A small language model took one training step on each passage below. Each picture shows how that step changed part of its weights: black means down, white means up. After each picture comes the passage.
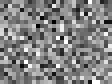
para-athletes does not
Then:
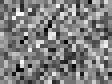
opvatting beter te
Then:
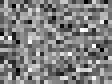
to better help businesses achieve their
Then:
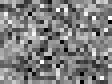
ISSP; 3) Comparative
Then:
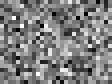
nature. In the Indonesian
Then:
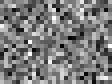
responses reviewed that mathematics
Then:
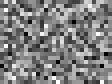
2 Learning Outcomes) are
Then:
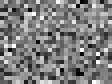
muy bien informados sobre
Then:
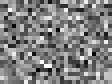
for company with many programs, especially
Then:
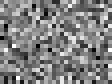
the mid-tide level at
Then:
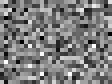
как бы расширяется за
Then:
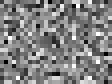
2 Model Fitting Information Model
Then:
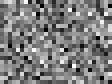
el sistema literario valenciano
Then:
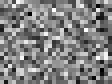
the brain and interpret diseases
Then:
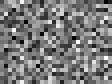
of LUTI application research.
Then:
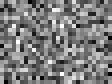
The Design of Gain
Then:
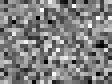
the preconditioned
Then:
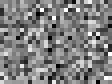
foi a inexistência de
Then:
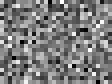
ma’sulyat va
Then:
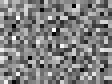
towards the obligatory educational degree
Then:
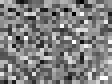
1. INTRODUCTION
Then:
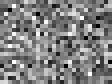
kualitatif ini
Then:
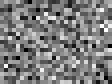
centres, that is, the
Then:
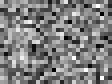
started about the implications for the
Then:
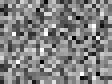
Start angle End
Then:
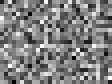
for the first face detector was
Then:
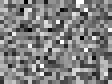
to the net worth
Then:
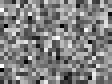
the microfluidic
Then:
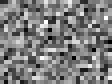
between the cumulative distribution functions
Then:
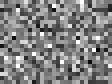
in this interface, but rather
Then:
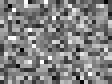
IPA is aimed to
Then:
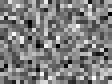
wing loading, range,
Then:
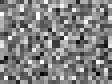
women who are "real
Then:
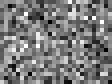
Quadrant Suppose there
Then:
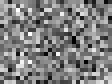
escultura, cinema,
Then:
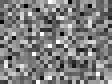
in their fourth decade,
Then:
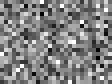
a penalização das pessoas
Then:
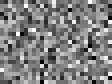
Rio de Janeiro:
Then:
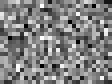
через 3 міс.
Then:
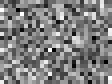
a esquizofrenia
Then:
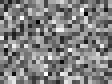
participants and beneficiaries of
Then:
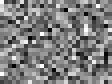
better performance under 16-QAM
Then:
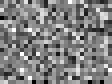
precision (e.g.
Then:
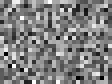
que cada educador adota.
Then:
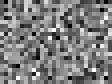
of distortion parameters as calculated
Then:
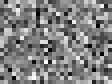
be used as coating material in
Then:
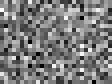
Comments For cyclic groups
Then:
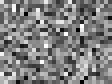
badiiy matnda:
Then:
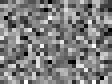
of action has not yet been
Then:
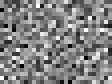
bongidan boshlab to
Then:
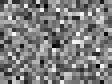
Imagem de domínio
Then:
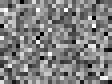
bills. Researchers mainly access
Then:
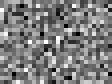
с регулярными
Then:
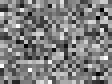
билан талон-торож
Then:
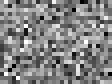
yetadi. Bugungi
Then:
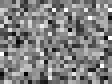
e a escrita em
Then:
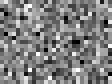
jurista Rui Barbosa
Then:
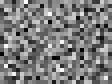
which is one of the 23
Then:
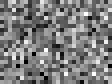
its virulence in humans
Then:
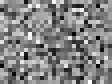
chiqish sabablari,
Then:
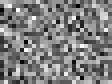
full-time and those who were
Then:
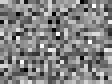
ta'lim nazariyasi va
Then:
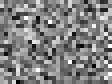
losses) is about 83
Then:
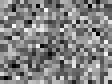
NC film (dashed
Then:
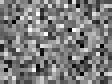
beaucoup plus
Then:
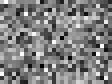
à comunidade académica e
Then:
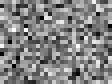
постає не лише як
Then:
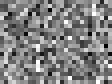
attitudes and values in order to be
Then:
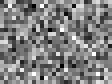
légale, CHU de
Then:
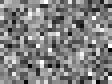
triglyceride rich
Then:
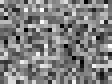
to analyze this case study of
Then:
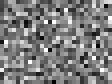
anglaydi, jamiyatdagi
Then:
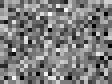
direction according to a uniform
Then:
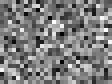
values of alpha increased if items
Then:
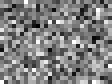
a empatia e o
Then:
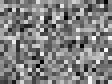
behaviour. The theorists and
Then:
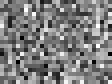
technologies themselves and the use of those
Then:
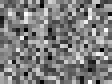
Qabul qilindi:
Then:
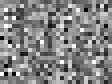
konsepsiyasi. T.
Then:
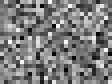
a more negative potential than the
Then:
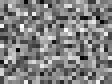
all these policy suggestions might help
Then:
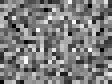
of the contribution by all individuals of
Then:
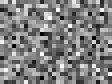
limited number of instruments. To
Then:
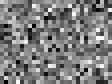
cockpit images available.
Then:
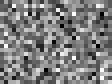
from the latter even though the
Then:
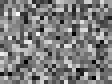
uji statistic Mann
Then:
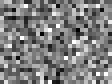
are formatted as the beginning
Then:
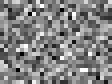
staff of the journals of
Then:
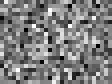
emas, G‘arb
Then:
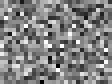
menjadi salah satu
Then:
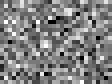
test cases, since these there open
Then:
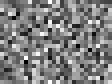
up to 155 samples.
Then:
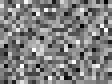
results. Furthermore, generative
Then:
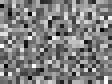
implementation. County governments
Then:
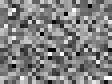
MBIR NRF is
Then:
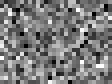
saytiga hujum;
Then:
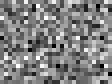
освобождая их
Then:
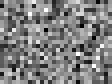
value was recorded. The details
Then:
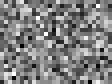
es la entidad con
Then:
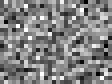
period of the "age of
